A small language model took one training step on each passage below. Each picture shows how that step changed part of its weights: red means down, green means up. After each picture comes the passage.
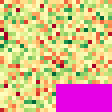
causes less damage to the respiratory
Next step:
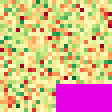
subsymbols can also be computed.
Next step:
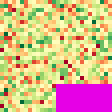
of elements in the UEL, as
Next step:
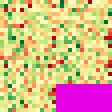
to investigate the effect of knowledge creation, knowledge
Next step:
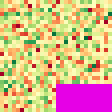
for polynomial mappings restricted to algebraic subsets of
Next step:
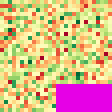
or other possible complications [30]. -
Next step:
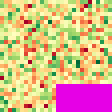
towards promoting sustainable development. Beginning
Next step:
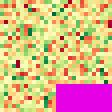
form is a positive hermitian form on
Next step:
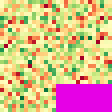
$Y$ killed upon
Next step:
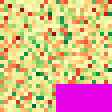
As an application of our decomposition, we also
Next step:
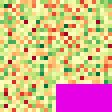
and national groups, but they as well
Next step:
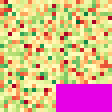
(65%) male patients and
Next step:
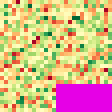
G(z)$ and $z$ are
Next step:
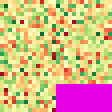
something unspeakable.
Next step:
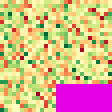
care providers to provide more frequent contact
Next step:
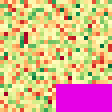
of emotions, the ability to
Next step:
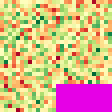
this observation and next derive the algorithm similar to
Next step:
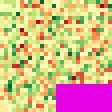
$k$th exterior power with
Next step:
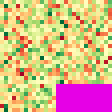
g(\nabla f,X)=\lambda\,
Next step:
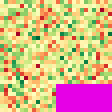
drinks. A cohort born
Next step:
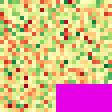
plate. The focal mechanism solutions for
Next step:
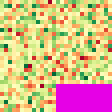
\begin{pf} Denote by
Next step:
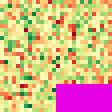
is \emph{at most one}
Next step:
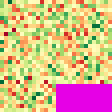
data, criminals of more than
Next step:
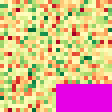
an elementary grading induced by a
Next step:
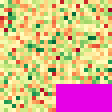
empirical result of the regression analysis under the
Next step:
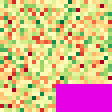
\,. $$ We first estimate the integral in
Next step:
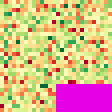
the transition to OIs for RRA
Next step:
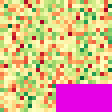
and robustness of our numerical scheme are
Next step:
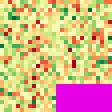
even though the applied voltage is well below the
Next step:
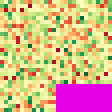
to $x$ and denoted by
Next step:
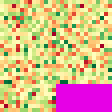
then it follows from our definition of an action
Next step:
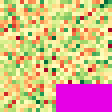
which are the methods of user participation currently
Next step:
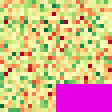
Group)- *Tila taila
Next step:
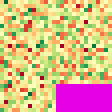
little bit here and a little bit there.
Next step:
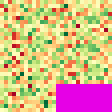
(M, g) \longrightarrow
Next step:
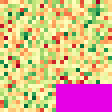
evolutionary-based, ii)
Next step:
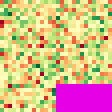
field $(K,e)$, we present in
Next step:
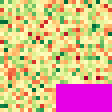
interest. Statement of ethical
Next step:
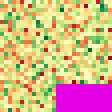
genes, potentially suggesting and
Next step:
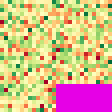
development of future medical staff. Possible
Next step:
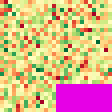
(for details, see Roy,
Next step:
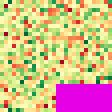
of Thrombocytopenia in
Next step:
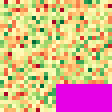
the liquid level in a fixed
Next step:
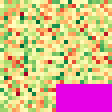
0 \leq i = j \leq
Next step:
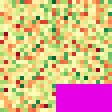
help and contacting suitable resources for direction.
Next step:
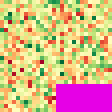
participation along with the project. Based on these
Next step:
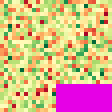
and easiest way to contact the
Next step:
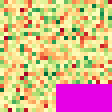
in capacitance applied an acceptable
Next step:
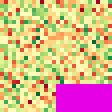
contigs longer than 500 bp
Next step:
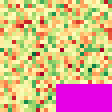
of the presentations of altered
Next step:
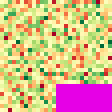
or twenty-seven
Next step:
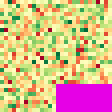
foods commonly consumed in the UK contain
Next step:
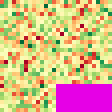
Unclear or light sanctions can
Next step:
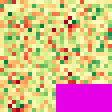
storage, and distribution decisions. The model can
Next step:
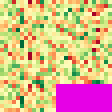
whole workshop or work system to closer
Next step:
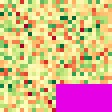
behavior: a person who treats others with
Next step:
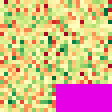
the educational institution; - general results of students
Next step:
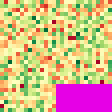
the bounds \eqref{k+},
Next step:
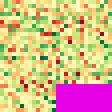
its indices $l$ and $n,$
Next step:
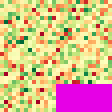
rates of its adaptive evolution [5]. The
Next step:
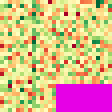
\end{align} By Lemma 1,
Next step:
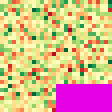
Mass.: Harvard University
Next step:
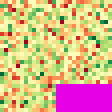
of $f$, in such a way that
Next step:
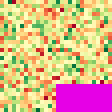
mathematics. Problems for future study
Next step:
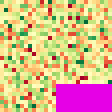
It was then cooled, poured
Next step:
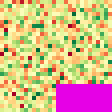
control system consists of modeling for the
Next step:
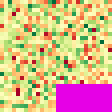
total surface water is lost because of various
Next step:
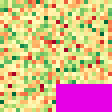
ABSTRACT This project aims at investigating
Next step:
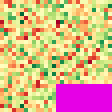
recognition and tracking in the work areas of
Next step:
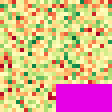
implement of the systems. This paper describes a
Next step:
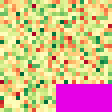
Root, and Butterbur can
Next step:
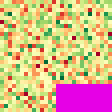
their responses would remain anonymous and
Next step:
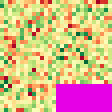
solving a separate problem over each BP.
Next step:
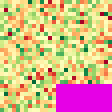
$\phi$. An important result by
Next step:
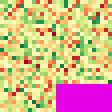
| \ \alpha \text{ a partition
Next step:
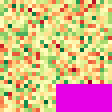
Vaziri and A.
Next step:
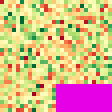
other in a number of different species. The
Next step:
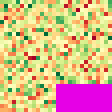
On the Solovetsky
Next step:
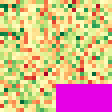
HERE](#) 5. References
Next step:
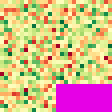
\includegraphics{}}}}} % % \centering
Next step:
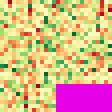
7. Strategies To Learn A
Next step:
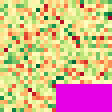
Nations (2012); Destatis
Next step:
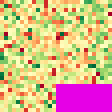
5a). This reflects in a
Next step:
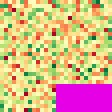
of the compliance of the sheet in
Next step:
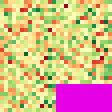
in combating health problems and improving the quality
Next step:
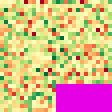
In each step the T2# of the
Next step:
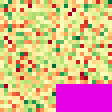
to analyst recommendations issued between the
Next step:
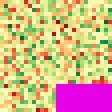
and the sensitive nature of investigating the
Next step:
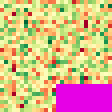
Government undertook the responsibility of
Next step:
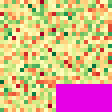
basic set of a multi-sorted
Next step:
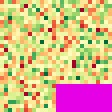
global economic development is known to be
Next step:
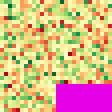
broader framework for understanding how torus
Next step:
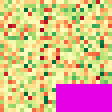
compression sutures and uterine
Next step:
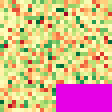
such $u \in U$. It is
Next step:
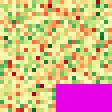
time or queue-length processes. The
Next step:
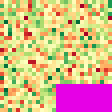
Minimum Information for Biological and
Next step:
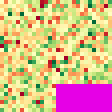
critical point \begin{equation*} x^*
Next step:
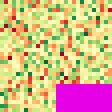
24 h. The prepared GCN was
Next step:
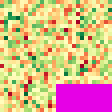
cost of a technological measure (€)
